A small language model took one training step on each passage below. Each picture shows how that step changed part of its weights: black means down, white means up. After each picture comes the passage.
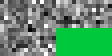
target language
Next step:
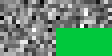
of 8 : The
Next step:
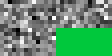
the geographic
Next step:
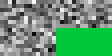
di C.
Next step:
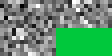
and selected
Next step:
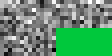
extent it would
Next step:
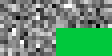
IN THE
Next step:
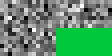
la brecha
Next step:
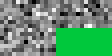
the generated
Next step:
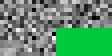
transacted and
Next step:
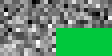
between devices and
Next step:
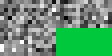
access hospital
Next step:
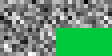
de arte não
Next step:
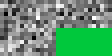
their knowledge base through
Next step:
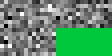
involves systematic
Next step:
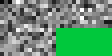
is written
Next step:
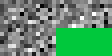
notion of
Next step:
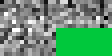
use. However,
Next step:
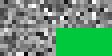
his master's
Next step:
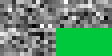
be easily
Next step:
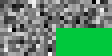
fatty acid
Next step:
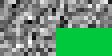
por diferentes
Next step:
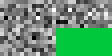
de la que
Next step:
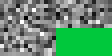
balandligi 30
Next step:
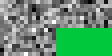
contribuir a
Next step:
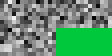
problem whose
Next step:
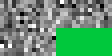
the causes of
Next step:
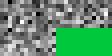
between }
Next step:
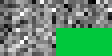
groups will continue
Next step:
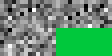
für sie,
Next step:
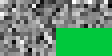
and β
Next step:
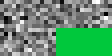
of handling
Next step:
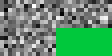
deficient or
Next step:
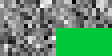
has no special
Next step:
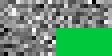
Soria is shown
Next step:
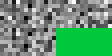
que, al
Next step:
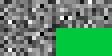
hoe we
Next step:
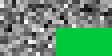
die uns
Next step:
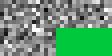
с ума,
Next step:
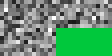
on the scale
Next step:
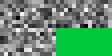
to Technological
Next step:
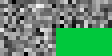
in chickens
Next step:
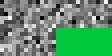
determines the
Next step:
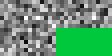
Engineering Design
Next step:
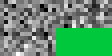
The mode of
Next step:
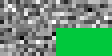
Atome aus den
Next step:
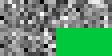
є ще
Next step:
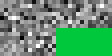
Note standard
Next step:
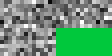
sobre a produção
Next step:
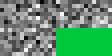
a subfield
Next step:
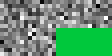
structure at 500
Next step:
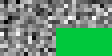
por presentar una
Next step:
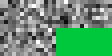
for light
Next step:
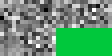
Este la
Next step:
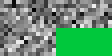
size that can be
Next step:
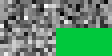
sobre diversidad e
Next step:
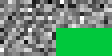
influence of mass transport
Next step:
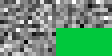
of soils in
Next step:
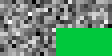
dat eerder
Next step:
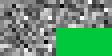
for fear of
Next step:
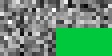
rural water.
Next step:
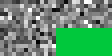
and significantly improves
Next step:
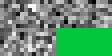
This study examines
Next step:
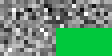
chet el
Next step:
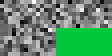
animals were
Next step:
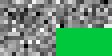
keltirilgan tut
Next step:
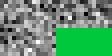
throughout all the
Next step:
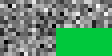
medium without using
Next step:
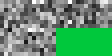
a atividade
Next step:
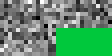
of Uzbekistan
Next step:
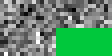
failed to
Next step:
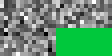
By change of
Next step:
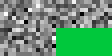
domain that
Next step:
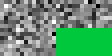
from viewpoint
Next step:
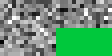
maar op
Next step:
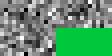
was stirred
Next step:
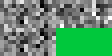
added to the
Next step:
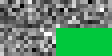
diversity problems
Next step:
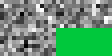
you to
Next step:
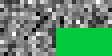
account only those
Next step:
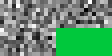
e além de
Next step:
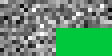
The secondary data
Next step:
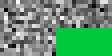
a satisfação se
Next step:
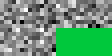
formais e
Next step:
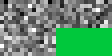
течение 15
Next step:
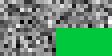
a été
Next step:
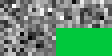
rough bed
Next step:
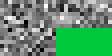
environmental strategies and
